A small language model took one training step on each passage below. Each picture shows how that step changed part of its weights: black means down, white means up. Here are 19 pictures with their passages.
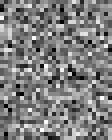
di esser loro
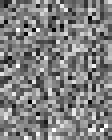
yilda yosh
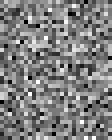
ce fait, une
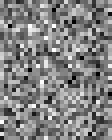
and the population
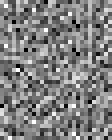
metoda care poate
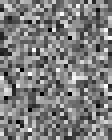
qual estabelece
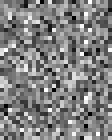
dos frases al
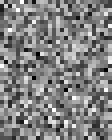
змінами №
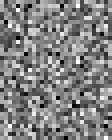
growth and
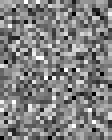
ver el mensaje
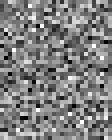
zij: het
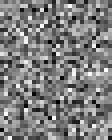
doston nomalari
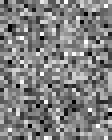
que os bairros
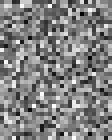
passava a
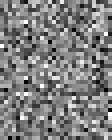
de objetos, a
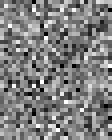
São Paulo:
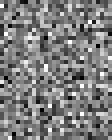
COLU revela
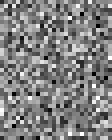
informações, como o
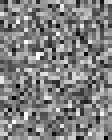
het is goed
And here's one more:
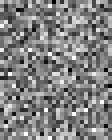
xizmat qiluvchi
